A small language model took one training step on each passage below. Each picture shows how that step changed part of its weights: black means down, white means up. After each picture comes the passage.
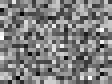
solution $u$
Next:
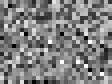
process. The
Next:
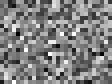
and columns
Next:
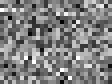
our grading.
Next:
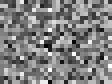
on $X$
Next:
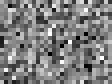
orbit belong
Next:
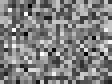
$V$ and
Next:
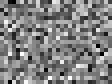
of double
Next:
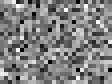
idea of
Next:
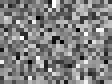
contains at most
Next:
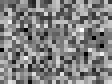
these constants
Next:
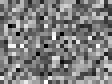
des points
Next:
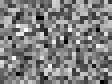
we neglect
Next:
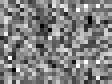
only is there no
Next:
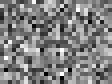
from below.}
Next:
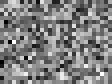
of training
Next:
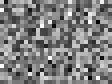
the equalness of
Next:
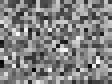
the case of a
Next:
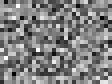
line. Thus
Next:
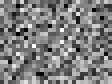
preserved under
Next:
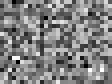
by a different,
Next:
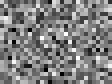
then it is well
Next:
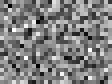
eigenvalues can
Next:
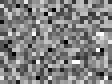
final conditions,
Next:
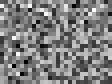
Here we
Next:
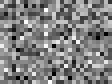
{\mathbb Z}$
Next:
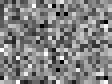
\vee m)
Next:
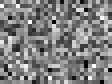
two bands
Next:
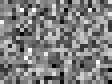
U$ and
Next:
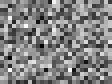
metric is a
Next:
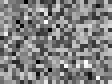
only the number of
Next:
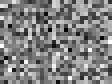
sequence of points of
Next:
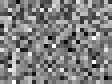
empty) is
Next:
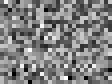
Z$ by
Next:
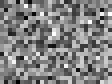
and edge set of
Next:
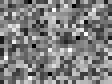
Hopf manifold
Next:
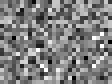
construction, the
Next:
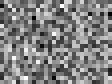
)$ as they
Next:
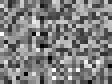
to study the
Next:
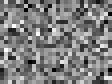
of labelled
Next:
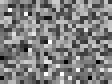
$A$ has
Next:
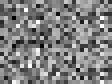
proof, which
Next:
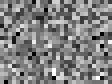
constructed in
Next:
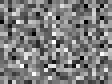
coincide with
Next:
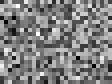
of angle
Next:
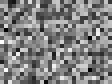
in the two
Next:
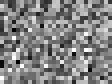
with respect to a
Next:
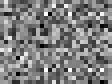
this is not the
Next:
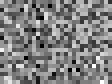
theorem we are
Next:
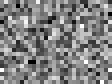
are diffeomorphic
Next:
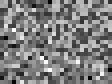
boundary condition.
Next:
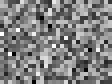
not} have complex
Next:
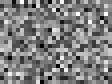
statement of
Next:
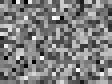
let \[
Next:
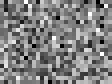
prove that if the
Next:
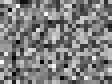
M)$ whose
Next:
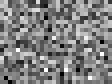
that $$\langle
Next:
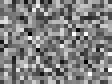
denote it simply
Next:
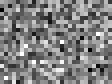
As one can
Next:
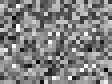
a minimal
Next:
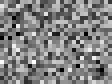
a finite subgroup of
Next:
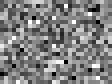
basins of
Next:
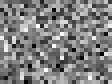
due to the
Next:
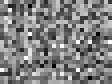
$\sigma$ with
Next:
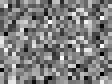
close. In
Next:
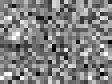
point $p$
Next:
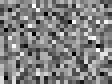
therein. In
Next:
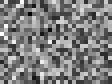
to known results
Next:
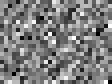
storage and
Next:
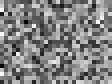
a defining function
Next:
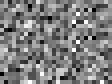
Lie algebra
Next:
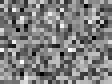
wish to
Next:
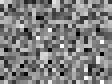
implies that we may
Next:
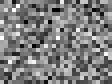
large damping
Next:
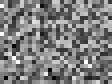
to a positive
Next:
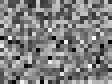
the full
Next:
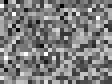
decomposition can
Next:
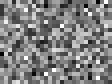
bounded as,
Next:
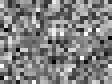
between two functions
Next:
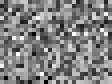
require the
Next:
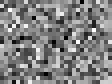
Now, by
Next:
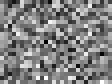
unstable and
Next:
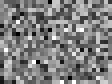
part of)
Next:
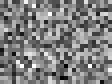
A$ is through
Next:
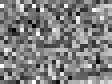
of the present
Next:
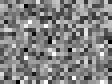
n + z
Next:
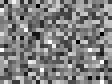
i\neq j
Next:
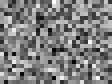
is defined in terms
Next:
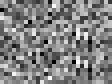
holds. Let
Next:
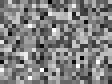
can be obtained from
